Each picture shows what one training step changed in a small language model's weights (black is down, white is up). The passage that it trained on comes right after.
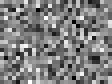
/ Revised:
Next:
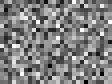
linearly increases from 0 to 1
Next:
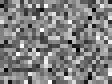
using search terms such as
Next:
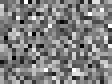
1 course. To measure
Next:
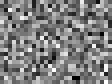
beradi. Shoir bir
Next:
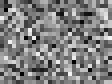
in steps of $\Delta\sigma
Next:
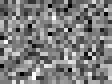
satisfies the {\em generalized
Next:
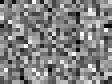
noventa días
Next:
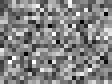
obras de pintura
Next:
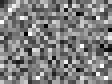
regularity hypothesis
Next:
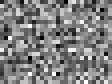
an environment that is open
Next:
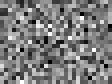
point is contained in the complete
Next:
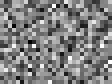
de uma conversa por
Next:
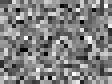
Play Songs. In:
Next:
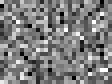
moderna (segles
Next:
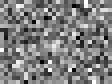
there are $2t+1$
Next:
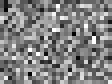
in each case $P(X
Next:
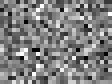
first composite 3D
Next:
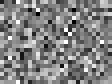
Areas for future research
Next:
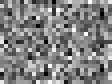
ростовой период
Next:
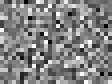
puedan tratarse
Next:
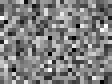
Armbruster D.,
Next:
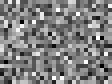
codes et lignes
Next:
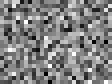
deadline violation
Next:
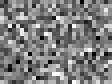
fusion deep learning 1
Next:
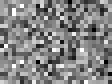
à charge de payer
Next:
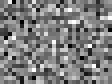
defense mechanism
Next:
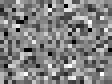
todos egresen en
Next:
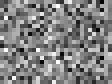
para identificar y lograr
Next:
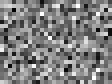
bronchial obstruction
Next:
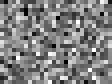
the importance of control over cash
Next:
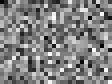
need to conduct study at
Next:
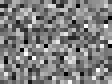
& Voltage phase
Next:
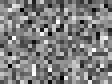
and situations, where
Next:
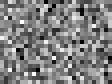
the users on condition that the
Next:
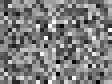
у вигляді
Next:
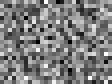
this end, we find that for
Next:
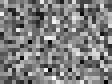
the new action $\sigma$.
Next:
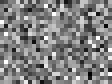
loss system, this interpretation
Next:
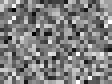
з модою A1.
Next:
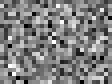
e inclinadas
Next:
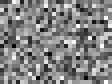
Consider the smoothness
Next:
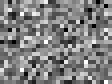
qator islohotlar
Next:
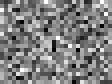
Government Medical
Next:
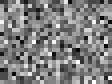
iteration. That is to
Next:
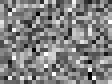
containing media; whereas,
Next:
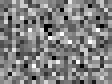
1. Documentos
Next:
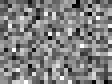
is established in Section
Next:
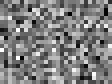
policy optimization for
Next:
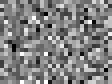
de pouvoirs qui
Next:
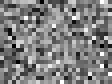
Every graph $G$ has
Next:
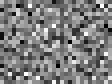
duality over $k$. The
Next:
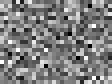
either Case One or
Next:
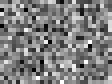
the locations near the
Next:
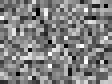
harus dilakukan
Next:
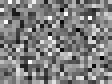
that the subdivision on
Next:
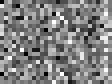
– члены
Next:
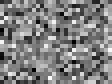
образів із
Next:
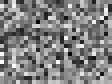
kind as a tool in our
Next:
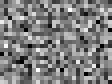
rank one groups.
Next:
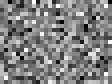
provided a Lie group analysis
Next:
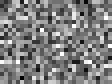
model of $E$ over the
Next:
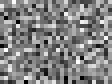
pois muitos vivem
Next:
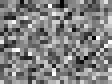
open data are important, as
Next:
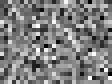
functions allows one to
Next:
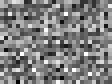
\end{itemize} By
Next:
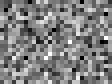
of STEM enhances
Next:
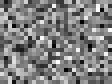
de grupos, de
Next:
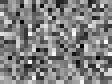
temperature are the two most
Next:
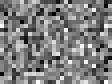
the choices to be
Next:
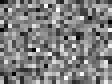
multiple hours, making
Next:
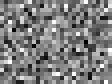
ҳам, уни
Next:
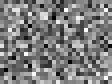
oriented graph structure,
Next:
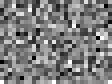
\ \alpha,\beta =
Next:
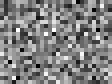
lesions are more common in
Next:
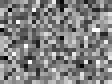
in particular, the work of
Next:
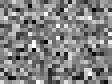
formativo. No
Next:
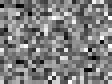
impossible. Hence,
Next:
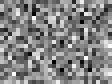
prospectively for the
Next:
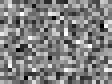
пациенти и
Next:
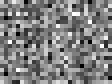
\end{array} \right.
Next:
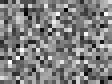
the other hand, if our
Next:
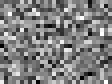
mesentery, and
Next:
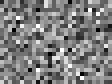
These new basis functions are
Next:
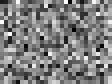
its dimensions (setting
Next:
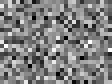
обменного калия
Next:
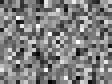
The collected data was
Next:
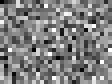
phase, monitoring
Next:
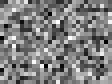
well as limited access to
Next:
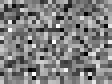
proposition shows that if
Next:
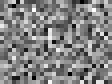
permanent Self,
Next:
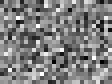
The mean curvature flow of
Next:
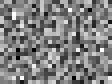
// Xorijiy
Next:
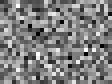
method. It is characterized by the
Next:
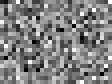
our study, the most commonly
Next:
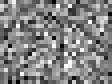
as leis e regulamentos
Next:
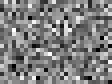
tashkil etish,
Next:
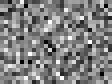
global mortality
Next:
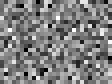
clouds are considered
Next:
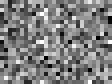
w}$. If no such word
